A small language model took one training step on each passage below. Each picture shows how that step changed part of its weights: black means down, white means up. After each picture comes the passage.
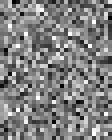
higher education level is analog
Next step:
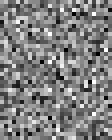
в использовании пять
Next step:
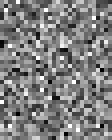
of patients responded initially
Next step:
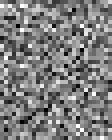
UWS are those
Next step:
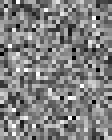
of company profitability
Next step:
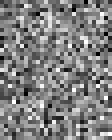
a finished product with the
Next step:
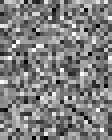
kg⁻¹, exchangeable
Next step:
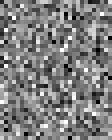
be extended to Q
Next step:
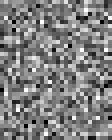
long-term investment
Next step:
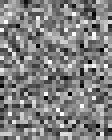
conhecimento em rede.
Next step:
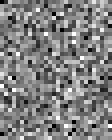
leguminosa (Figura
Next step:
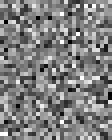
Germany. After his
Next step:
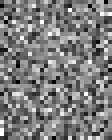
нам «Великий
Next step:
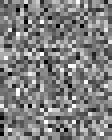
kichik ishlab chiqarish
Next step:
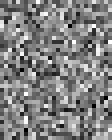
man to get the child,
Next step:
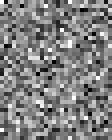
Authenticity and
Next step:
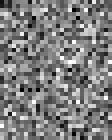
gone missing or
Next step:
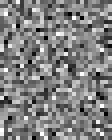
were placed directly on detection
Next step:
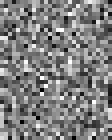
first sight, this effect
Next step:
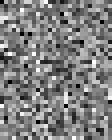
chronic cough.
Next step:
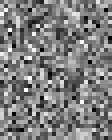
hisob" ilmiy elektron
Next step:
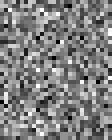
in man using restriction
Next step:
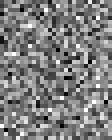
Kulturellen die
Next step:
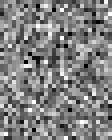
la présentation des
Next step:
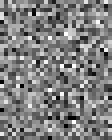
pipes (Manoj
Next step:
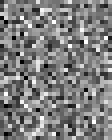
you even hope in a
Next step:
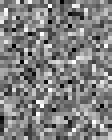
which accounted for about
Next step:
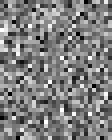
nicht gefunden
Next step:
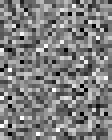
कर सकता
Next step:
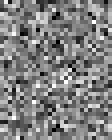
positive consumer attitudes toward
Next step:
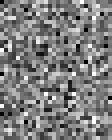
(acidic) and
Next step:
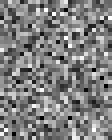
[4]. This questionnaire has
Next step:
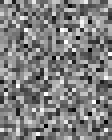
of Obstetrics and
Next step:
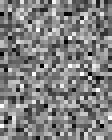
equal results. The control group
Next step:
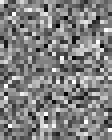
Upper Nara
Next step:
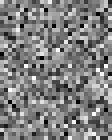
leading to disengagement from
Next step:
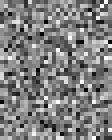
booth and additionally
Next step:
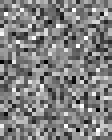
El grupo de la
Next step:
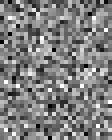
globally unique identifier
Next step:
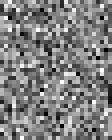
unknown, this new
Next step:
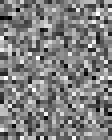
deveria ser para um
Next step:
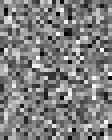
focuses on the purity
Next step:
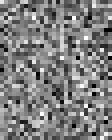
cuestión se
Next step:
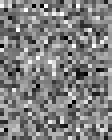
and training for planning research projects
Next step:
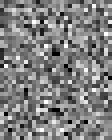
be accessed online, namely
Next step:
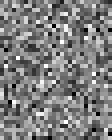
of K-pop
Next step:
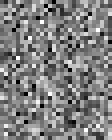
but over time it came
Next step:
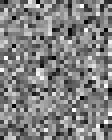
toward breastfeeding
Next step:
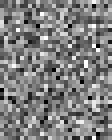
of time - It took
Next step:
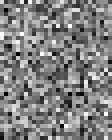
Analisis SWOT,
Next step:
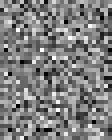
time, unlike many other
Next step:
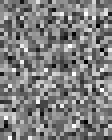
the academic and professional development and
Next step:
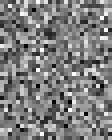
Thus it appears that the
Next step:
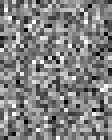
a hyper-aged society,
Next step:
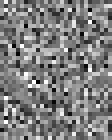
Um contador “com
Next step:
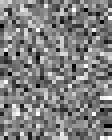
Липа під
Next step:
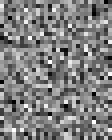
resource allocation, network
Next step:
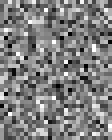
balita. *Journal for
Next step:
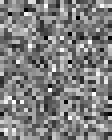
allá de esa ulterior
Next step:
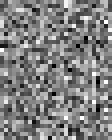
the building trades: both
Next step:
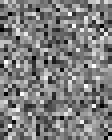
barcha Oliy
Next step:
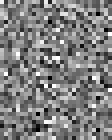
principles of teaching; educational
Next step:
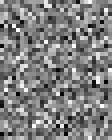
humans and the natural
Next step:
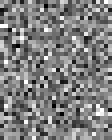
Abstract Learning is an
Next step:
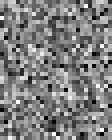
Yang, J. and
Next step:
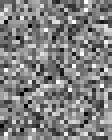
El proceso usual en
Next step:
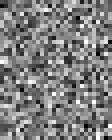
the naming of the language
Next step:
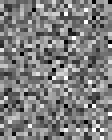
(2) можна
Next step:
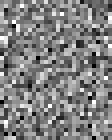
studies are common in library
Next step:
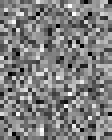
was remarked on biological
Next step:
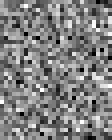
description of this conception
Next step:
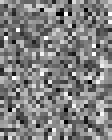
of the households as reported
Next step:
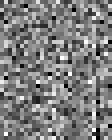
the expressions of the United
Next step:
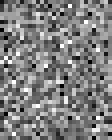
pelo sensoriamento remoto
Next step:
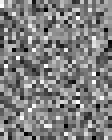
of cooling condition on
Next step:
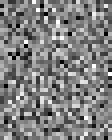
spinal cord injury
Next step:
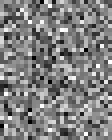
план необходимость
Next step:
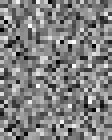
have been profoundly affected
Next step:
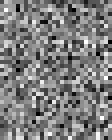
the way forward via a testing
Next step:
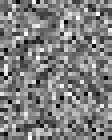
in patients who received treatment with
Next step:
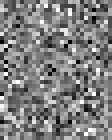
GMQning real ish
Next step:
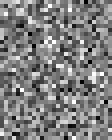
зрения эти два
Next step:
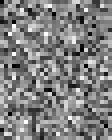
підсумку до
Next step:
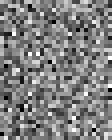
atuação e preparo do
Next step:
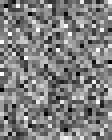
comprehensive textual analysis without
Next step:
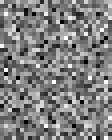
also conducted and the result was
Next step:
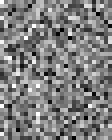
isi piringku untuk
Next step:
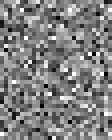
мақолада ҳам
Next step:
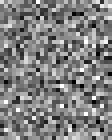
the media has recently had
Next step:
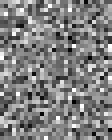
зерен имели
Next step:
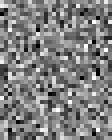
good caliber Good
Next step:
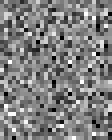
the movement exerted during
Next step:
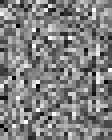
over the last year in both
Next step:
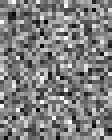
financial behavior. This primary data
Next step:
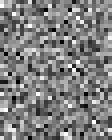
treatment. After discussing all
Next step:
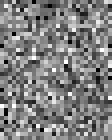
– это основа
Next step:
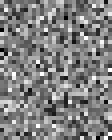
autocalibrated using the
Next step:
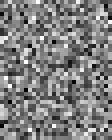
Hester, H.
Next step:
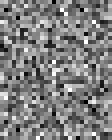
is easy to use even
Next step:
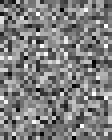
microfluidic system
